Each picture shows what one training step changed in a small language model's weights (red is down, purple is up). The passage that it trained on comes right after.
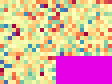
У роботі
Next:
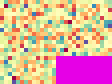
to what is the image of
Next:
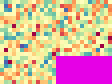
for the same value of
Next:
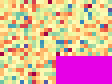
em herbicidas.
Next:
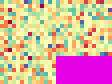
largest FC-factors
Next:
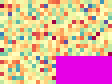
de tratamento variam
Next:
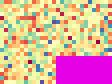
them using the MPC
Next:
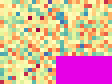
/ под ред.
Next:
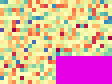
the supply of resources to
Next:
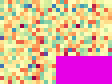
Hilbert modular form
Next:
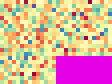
t$ is small enough.
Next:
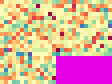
the resolution above is also the
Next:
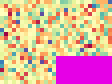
intentional: Lindley
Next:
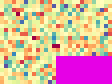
accedido por los
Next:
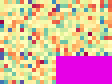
que la tasa de
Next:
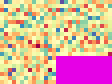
uniformly bounded and independent of
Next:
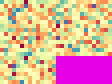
is uniformly distributed. Then
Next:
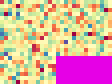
mutare senza la
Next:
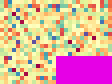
que en Chile en un
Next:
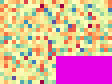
to their exotic quantum
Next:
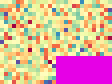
zig-zag paths
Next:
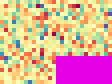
eigenvalues that are twice as
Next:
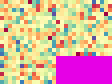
qulay interfeysga
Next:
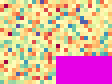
accommodation is
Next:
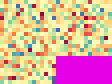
enough to work with the
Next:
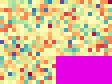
models, as they play an
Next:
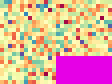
with the exact solution.
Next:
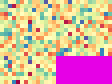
um único
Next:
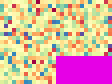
(PG) nos
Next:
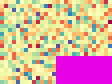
hatto ish boshlash
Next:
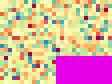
annotation rely
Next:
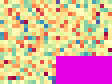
substantial part of the
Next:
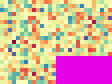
su integración en el
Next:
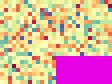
size. This is a necessary
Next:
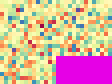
rivojlangan insonlar
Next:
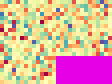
No entanto, as
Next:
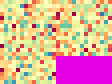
між показником
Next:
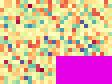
twin goals of
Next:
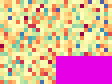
be oscillatory but still
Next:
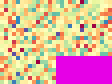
submetido ao
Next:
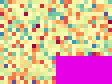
trop faible pour
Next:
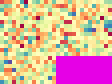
is the dual statement for the
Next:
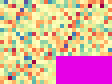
гражданских и
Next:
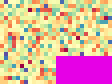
1$ if $\lambda
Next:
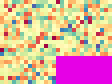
the sign of the transverse
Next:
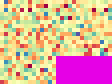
reasons is that the geometry
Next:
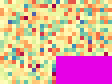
to make a gauge transformation
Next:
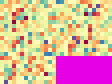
\end{figure*} Our
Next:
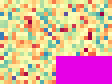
OIT procesó su
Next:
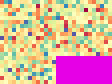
C$ and all members of
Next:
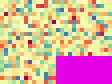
Secretaria de Educação
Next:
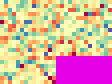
this paper we compare properties of
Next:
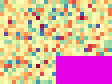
beradi. Kitob
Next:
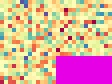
Picard lattice:
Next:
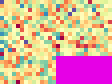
stationary random Gaussian processes.
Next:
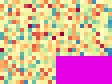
deep studies about the
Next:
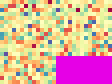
Junaidi Al
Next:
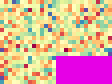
through the Yukawa
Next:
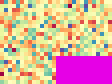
scelte importanti come
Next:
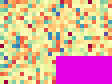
fomento ou outras
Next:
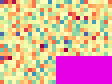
provides tools to position
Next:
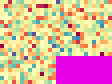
follows that $\chi_{{\cal
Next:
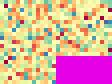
PWN has the
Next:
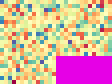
влияние на
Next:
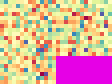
curves of all generators would be
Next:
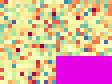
man’s job is
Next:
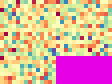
geometrical objects including the
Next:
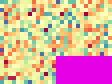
N}).$$ In the case
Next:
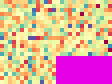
langues dans le
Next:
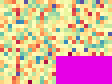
number of ordered pairs of
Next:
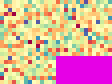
By a singular point we mean
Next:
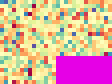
бактерией в
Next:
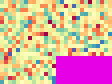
constraints that the amplitude of the
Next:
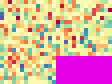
the Killing vectors,
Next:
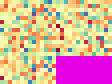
to a point a. We
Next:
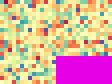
The foundations of this field
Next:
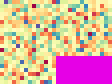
St. Petersburg
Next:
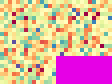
\end{eqnarray*} From
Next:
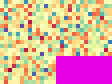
with respect to $\lambda$
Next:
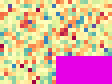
behavior, contrasting the actual
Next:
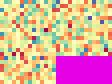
constraints are inherent to
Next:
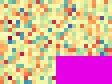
detector surface is composed of
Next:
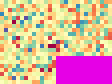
and electromagnetic field, it
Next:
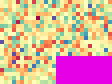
fixed proportions, so one
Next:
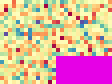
we note that a total
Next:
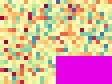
many numerical implementations, because
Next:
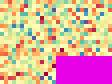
of the orbital plane
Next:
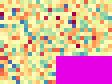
is a Lie group acting
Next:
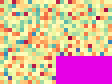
0.2cm \noindent
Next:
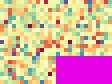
predictive factors, for example
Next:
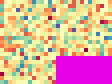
bevæge sig
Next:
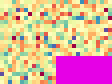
``Gravity Theories
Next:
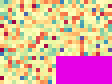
the BD scalar field.
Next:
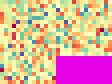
with entries of split
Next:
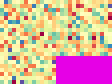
``redundant" physical
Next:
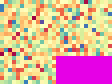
systemic dysfunction is
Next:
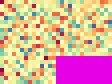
uchun keng imkoniyatlar
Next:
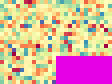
thus for the first condition of
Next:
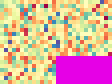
и исследований,
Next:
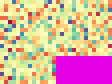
both total energy and potential
